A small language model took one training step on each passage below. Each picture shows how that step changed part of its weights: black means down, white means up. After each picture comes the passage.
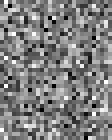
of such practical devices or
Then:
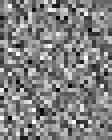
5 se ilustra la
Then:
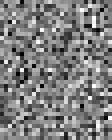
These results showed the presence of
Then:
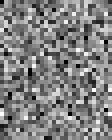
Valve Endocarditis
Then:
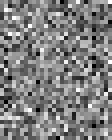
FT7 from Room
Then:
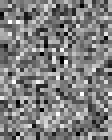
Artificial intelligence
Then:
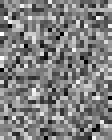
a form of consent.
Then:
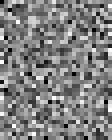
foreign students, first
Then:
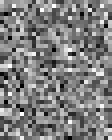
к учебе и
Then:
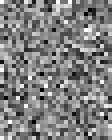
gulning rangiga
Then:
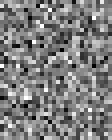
and Beverage Registered
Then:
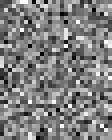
de las actitudes,
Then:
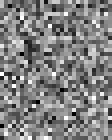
unit (Fluke
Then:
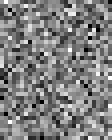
de terceiros e
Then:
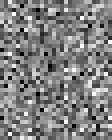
я приведу этого
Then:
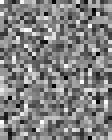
seen in the ileum
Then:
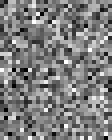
Российский технологический
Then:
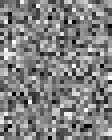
Between 2 Years
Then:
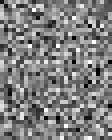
indicates that the significance value is
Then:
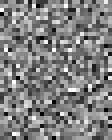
this article considers the
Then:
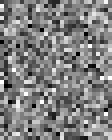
Assembly line balancing
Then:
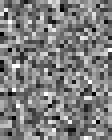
effective utilization of knowledge is
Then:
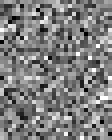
a substantial positive relationship in
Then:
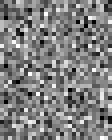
shown white coloured
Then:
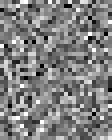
Higher education Students in
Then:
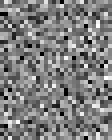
Many people wish to
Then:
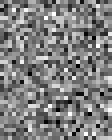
the tendencies of falling
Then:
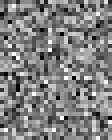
our laboratory⁵.
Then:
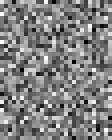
plummeting the risk
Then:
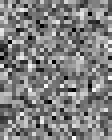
de cet article est
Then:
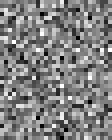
Под ред.
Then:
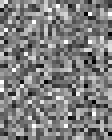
impaired immune systems
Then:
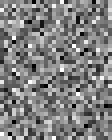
Breastfeeding practices
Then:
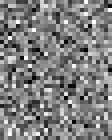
va uni daraxt
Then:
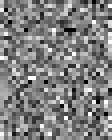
for the first time and presented
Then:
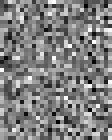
the probability outcomes, the central
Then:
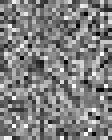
yil umr ko‘rgan
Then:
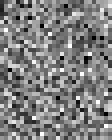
que se ha comprendido
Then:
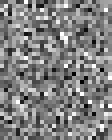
was mid dilatation
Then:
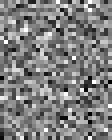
in the resin phase.
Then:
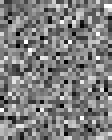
volunteer services.
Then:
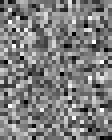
Різницю між
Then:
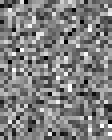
decidiu, no
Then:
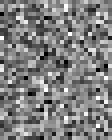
are still not clearly defined due
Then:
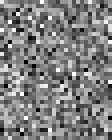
estatal, a prática
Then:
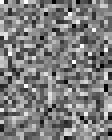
companies in Rivers State.
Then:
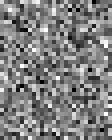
cet article se penche
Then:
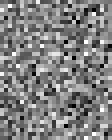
Red Lentil
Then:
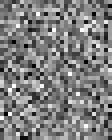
la Obra y sus
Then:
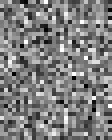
для их решения,
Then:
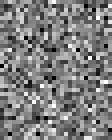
the thermal storage properties of
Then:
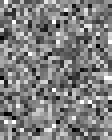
*The Eclipse
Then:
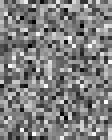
desinformación como
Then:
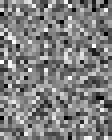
and information schools. The
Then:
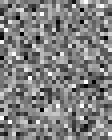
Muhammad was admonished
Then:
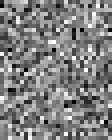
brasileira. --
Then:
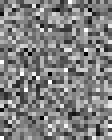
occipital lobe
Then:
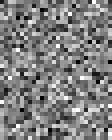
assessment, broiler
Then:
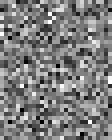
spectral efficiency, flexibility,
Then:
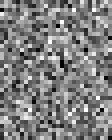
position, and a manifestation
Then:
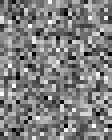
"Deep medicine:
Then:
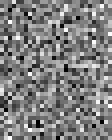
de conduzir os
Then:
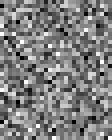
aquaculture with the actual
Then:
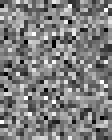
> 2$ and let
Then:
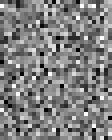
competitors. Therefore
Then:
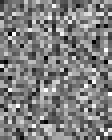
from the upper Nara
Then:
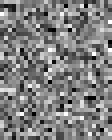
urban residents. This will
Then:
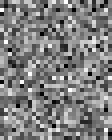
and children, bride and
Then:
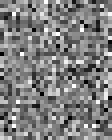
N Gain $>
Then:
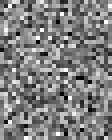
al sur del Ecuador
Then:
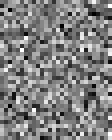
planta, da qual,
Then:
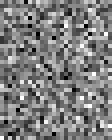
posicionamentos possíveis
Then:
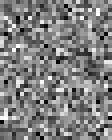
By providing novices the
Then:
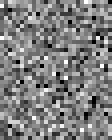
que les milléniaux
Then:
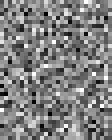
chord modulus of
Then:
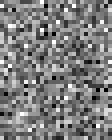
nusxalari turli
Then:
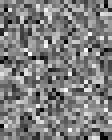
un estudio realizado en
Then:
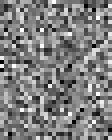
the recent guidance for
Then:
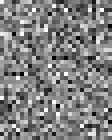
Online Retailing
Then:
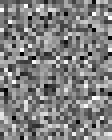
all media (including
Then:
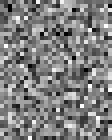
Za izdelavo
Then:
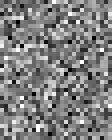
diambil agar
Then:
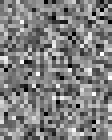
of Russia], 2,
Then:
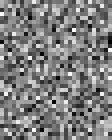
per high-power field
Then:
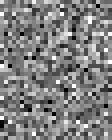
Analysis (PCA)
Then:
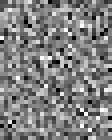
and controlled motion without
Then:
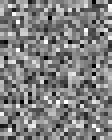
of philol.
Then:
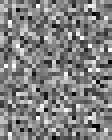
was noted that that the
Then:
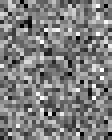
народження нового
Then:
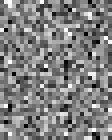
be difficult to undertake for
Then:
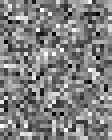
polymeric film
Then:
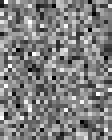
balita dengan asupan
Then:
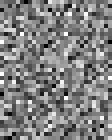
tadqiqotda ushbu
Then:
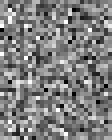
Islamic perspective and the
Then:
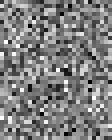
at all understandable -
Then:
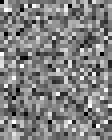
2 processes carried out where the
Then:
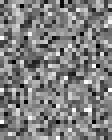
elements of cognitive and
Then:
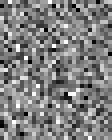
metadata property is indicated in
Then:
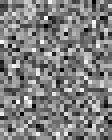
about education is often dominated
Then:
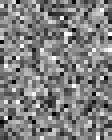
(12%) of the respondents
